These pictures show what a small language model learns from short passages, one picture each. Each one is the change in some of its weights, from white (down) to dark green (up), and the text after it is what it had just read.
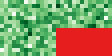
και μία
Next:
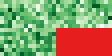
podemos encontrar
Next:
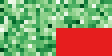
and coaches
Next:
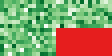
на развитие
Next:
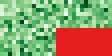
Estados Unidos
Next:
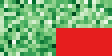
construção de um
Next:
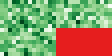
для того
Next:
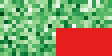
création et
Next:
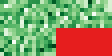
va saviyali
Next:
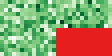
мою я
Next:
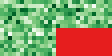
respondeu a
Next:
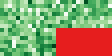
contribution to the
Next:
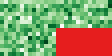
la IAG
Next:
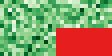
a teda
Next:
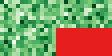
los productos a
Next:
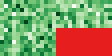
que cada onda
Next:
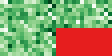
– Ensino
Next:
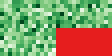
siroplar va
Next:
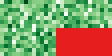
la technique
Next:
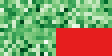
onde humanos
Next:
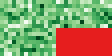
be presented
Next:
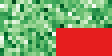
sientan parte
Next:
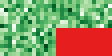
la información
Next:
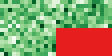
у которых
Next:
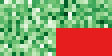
os integrantes da
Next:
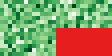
expertos se
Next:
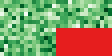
Por su parte,
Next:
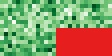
industrial development //
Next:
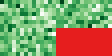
hisoblangan ota
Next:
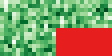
marzo de
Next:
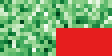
son derece
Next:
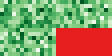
que não é
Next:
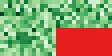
de conhecer e
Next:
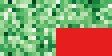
things by their
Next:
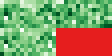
el período de
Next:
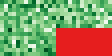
dars jarayonida
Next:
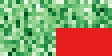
uns ja
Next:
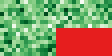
levar em
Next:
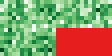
encontrar en las
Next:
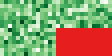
значение для
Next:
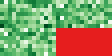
siqib yoki
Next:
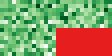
prevenir la
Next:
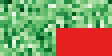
și ea o
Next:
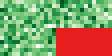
bailarín de
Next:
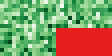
utilizado en la
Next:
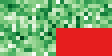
dan laporan
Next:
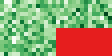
але не
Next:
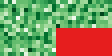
la etapa
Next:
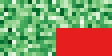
as funções da
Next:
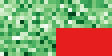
підхід в
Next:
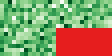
- si oui
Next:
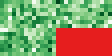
je dat
